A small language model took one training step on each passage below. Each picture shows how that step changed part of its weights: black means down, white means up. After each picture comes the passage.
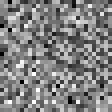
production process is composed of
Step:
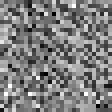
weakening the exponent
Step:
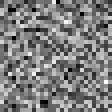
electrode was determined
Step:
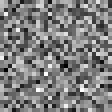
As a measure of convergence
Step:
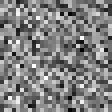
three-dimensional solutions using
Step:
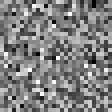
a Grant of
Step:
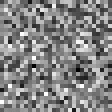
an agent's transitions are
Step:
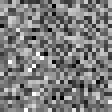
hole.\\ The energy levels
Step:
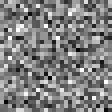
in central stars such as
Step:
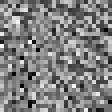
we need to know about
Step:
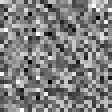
and D7 branes
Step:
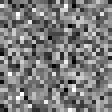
gravitational partition function is obtained
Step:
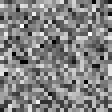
power significantly (see
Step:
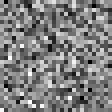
back the charge after its
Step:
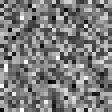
turn out to be :
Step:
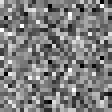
corresponding scattering amplitude, and
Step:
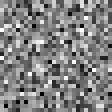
the calculation of the distance
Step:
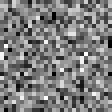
significantly decreasing the overlap between
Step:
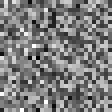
difficulty to pin
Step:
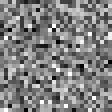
main absorption features of the
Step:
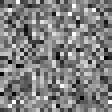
the optoelectronic
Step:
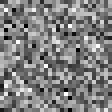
with long-tailed
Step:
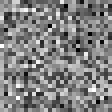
of MIR sources such
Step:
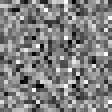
can few neutrons form
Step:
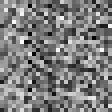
non-minimal coupling
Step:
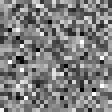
are left on their
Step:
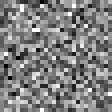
partial} differentiation can
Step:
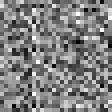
is also shown that
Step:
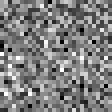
The existence of such an
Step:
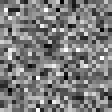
force can be predicted by
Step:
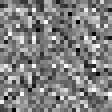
specific inter-atomic
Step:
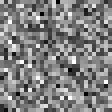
user focuses back.
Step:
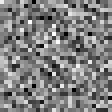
scattering is dramatically
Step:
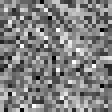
ion path are broken on
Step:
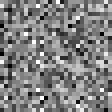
384 matches were
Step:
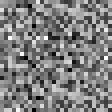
the $N$ and
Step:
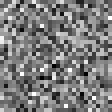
edges of the circle are
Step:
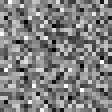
because, as we have
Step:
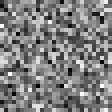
this manuscript, is an
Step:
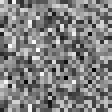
Gaussian nature of the signal
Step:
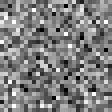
presenze delle
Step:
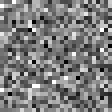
obtained analytically.
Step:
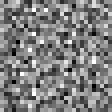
with a too narrow signal
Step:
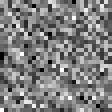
and derive its optimal quantum
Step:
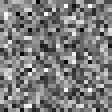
not obviously factorize
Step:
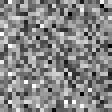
capacity, we can assess
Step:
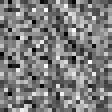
selection function can result in
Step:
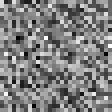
affiliated with the
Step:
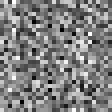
types of the real potentials
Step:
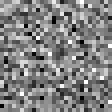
to the human eye
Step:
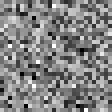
models, it is
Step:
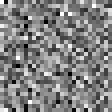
of these performances,
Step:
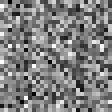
this implies that the longitudinal
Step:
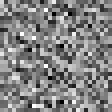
when they are heated
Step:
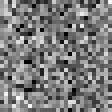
couple an infinite number
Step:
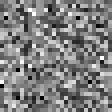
is optimal if and only
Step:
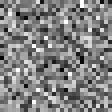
is fortuitous
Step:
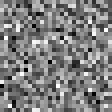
the counterpropagating
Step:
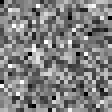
\newblock {\em
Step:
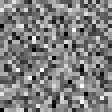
to propose a combined sequence
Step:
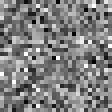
observed spectrum of GX
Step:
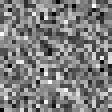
defined only up to a
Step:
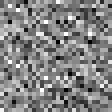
is the so-called
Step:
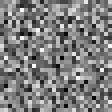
top of the atmosphere versus
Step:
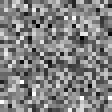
and yet provides the steps
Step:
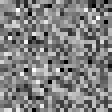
the M-algebra?
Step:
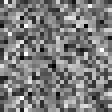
mesh approximation results comparison with
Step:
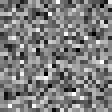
Lett. A}
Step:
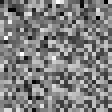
the fronts
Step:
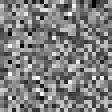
a 1D quantum
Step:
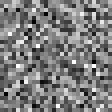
results shed light on
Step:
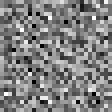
the charged kaon
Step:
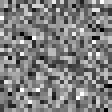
equations from [14]
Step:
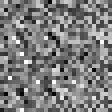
The analysis of NS and
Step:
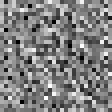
of the physical electric
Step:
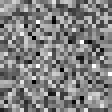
to the right and a
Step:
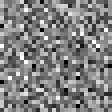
of empathy with
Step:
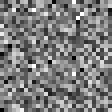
and reversible
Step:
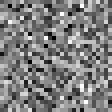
nonstatic and the pressure
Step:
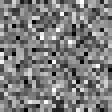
indicate that the trade often
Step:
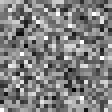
is left in this and
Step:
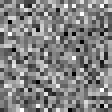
and 2) the
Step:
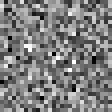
a 100\% error to
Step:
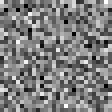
a given proposition that
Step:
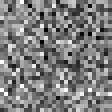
emphasizes the
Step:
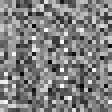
the analytic part of the
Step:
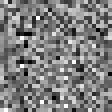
prediction error of the
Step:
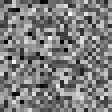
detection efficiency for a photon
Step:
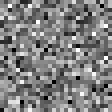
experiments. Now,
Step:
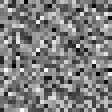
\vEps >
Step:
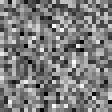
quark masses of light
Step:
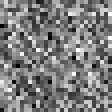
numerical results and compare well
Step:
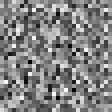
of these efforts,
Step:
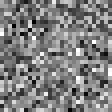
show the same trend with
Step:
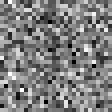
by these small modes.
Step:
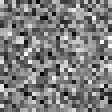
visible difference between 15
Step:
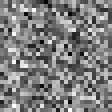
they deform spaces on
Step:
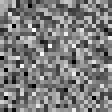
increasing opening of actual
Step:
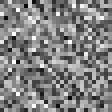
one-way fluence
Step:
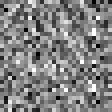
rely on batch
